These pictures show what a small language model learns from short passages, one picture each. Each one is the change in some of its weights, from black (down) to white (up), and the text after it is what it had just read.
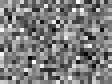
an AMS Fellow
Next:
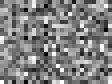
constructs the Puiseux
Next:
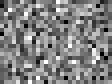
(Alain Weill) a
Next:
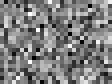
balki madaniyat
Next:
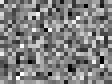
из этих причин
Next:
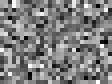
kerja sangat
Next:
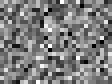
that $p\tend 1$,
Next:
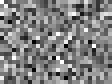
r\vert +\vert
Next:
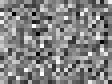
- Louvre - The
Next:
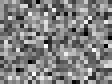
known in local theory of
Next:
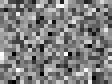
10 Aralık,
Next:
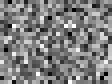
where $P^\rh$ is
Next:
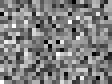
endowed with an
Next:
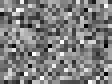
we will need pairs of
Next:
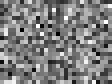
and we show this region in
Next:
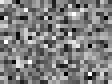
is just the problem of four
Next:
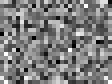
calculation we take
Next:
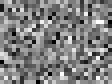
que es una medición:
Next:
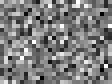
that depends linearly on
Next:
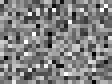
*ResearchJet Journal
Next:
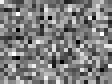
colors, photos and
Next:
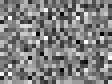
и технологий
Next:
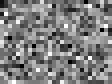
hisobiga ushbu
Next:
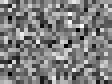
loss is not very
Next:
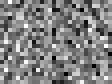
{\mathcal M}(\alpha,
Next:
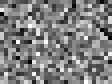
and $Q'$ denote the
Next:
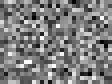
in the case of indecomposable
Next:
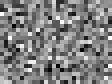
barchasi bir-ikki
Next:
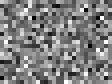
Ja der ist im
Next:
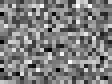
de tiempo completo
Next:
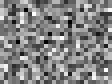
educativa de la
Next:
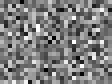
from $[n]$ to
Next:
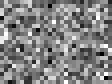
Traugott E.
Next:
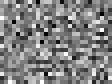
necessário ajuste
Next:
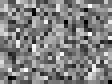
da política, é
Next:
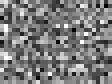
get a rational function which
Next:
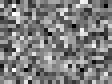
participants assuming
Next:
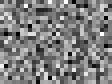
has the form $$x =
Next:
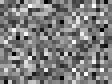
, if $S$ satisfies
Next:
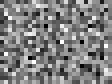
on complex semisimple
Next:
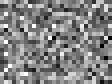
sections to prove the main
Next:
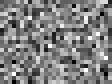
bilan muloqot
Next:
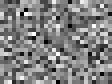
cruzes. A esta
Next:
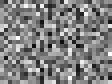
пестицидов и
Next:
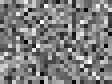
there is no risk of
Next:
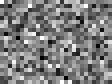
be realized via complex
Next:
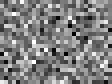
expansions are
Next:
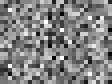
на сосуды,
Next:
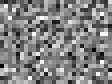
of generators and defining
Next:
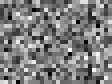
in 2016 that every integer
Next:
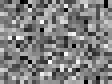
pair. ii) Long
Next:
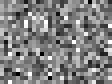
filter will return
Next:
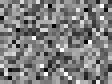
after beginning
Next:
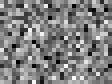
\geq 2k$ and let
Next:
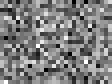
davam edir.
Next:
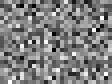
get \begin{align*}
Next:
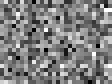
the volume form,
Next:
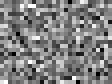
identidade e na transformação
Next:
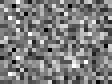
with fractional filter
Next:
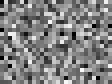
is finitely generated. Now
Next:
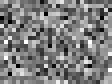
we want to claim that
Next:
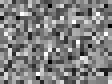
con v2 del documento
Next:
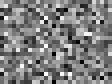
com o aumento da
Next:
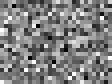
iteration is just a particular
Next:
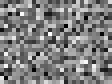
tiene el derecho de
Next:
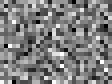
organise the excitable structure of
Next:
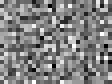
D., Mavlonova
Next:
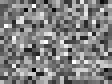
qilish, teoremlarni
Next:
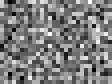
ofrecen remedios
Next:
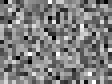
^{n}$ with the
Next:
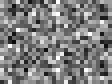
práce vydala
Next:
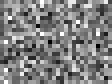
bo‘lib xizmat
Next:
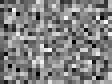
Leonardo da Vinci
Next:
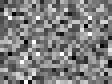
topological information as the
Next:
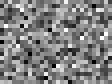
Approach as a
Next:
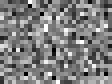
*juda* kabi
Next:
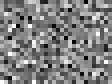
nonlinear harmonic
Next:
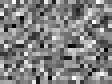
\tenb T_i =
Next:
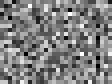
periods. We have by
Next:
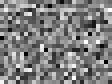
Sezione di Napoli
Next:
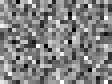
أن الصور
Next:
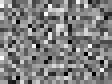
de Amparo, en la
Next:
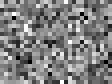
conclusions about the
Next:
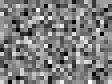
can be the arithmetic
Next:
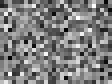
see that there exists a unique solution
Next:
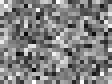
Avcı, M.,
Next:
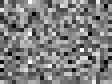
primaire gedaante
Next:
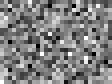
R.R. Thomas.
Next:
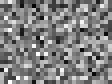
\begin{rem} Let
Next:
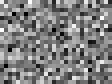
F}\left( \left\vert
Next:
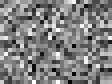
PYMES en la
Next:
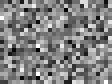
ro'xati: 1.
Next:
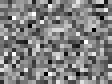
Magnus integrator
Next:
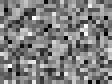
vertices. A similar
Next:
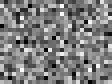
using the algebra available
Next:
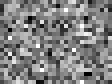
berikut : Sangat
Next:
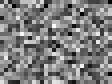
dan menulis. Hal ini
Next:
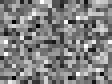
olib chiqish
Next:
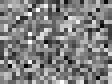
graph burning. The main
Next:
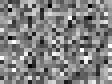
groups. Can. J.
